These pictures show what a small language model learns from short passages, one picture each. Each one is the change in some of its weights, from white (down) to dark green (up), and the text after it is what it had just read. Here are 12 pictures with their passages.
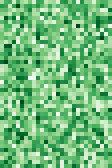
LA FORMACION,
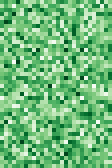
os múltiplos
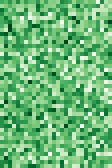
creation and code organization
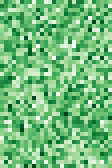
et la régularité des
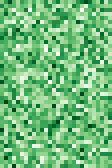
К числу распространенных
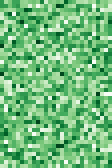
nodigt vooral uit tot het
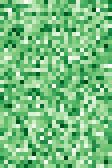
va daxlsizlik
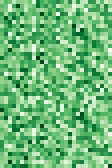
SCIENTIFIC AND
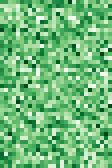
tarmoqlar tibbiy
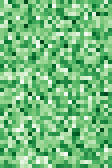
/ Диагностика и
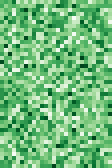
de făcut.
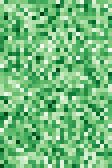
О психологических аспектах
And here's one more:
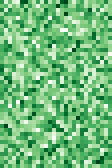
faollikni, qiyinchiliklarni
